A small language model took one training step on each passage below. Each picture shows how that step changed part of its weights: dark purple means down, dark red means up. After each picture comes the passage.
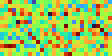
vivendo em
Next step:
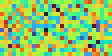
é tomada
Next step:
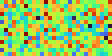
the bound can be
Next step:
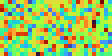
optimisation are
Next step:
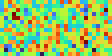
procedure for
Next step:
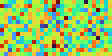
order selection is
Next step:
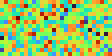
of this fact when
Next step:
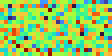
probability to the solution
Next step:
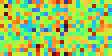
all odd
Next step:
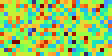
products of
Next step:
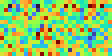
The following is the
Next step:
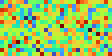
of a generating
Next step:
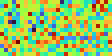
is the set of all
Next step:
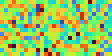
processes, and
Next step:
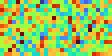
casi, sia
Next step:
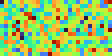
клиентов и
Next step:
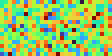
por debajo del
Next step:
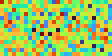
of Claim
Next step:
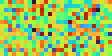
of x, and
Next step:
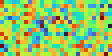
following notions.
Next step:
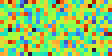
ва аҳолининг
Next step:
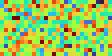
tor $r$
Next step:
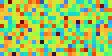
to $\alpha$.
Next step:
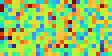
Presidente del
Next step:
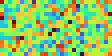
как по
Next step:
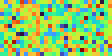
partial orders
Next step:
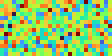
$\rho$ be a
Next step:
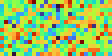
duration of
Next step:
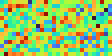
is optimal for
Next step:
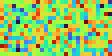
Observe that
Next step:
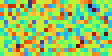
Sud et aux
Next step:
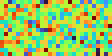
$G$ is
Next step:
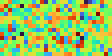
determinados problemas
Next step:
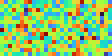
now show that
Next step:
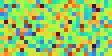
and minimum
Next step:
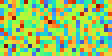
that in recent
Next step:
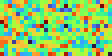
Let $Y \in
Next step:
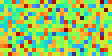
biliar de
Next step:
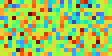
I -fonida
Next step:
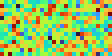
behavior of
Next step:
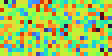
example the case with
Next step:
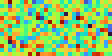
polarization with
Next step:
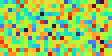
on $X$
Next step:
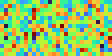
recovering the
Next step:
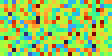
les politiques
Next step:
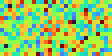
compactness of
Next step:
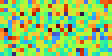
they are also not
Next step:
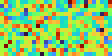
Euler equations
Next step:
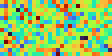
very simple
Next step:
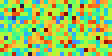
mesh norm.
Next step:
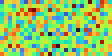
surface into
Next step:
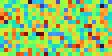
a nasal
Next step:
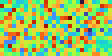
to construct most
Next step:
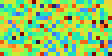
processes of the form
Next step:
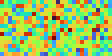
the selection of
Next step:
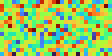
also the waste of
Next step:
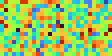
ordering based on
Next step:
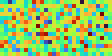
va qarashlari
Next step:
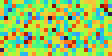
can be defined so as
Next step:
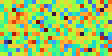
we need to use
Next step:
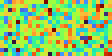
derive an
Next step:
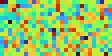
differential equations in
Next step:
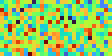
в ОО,
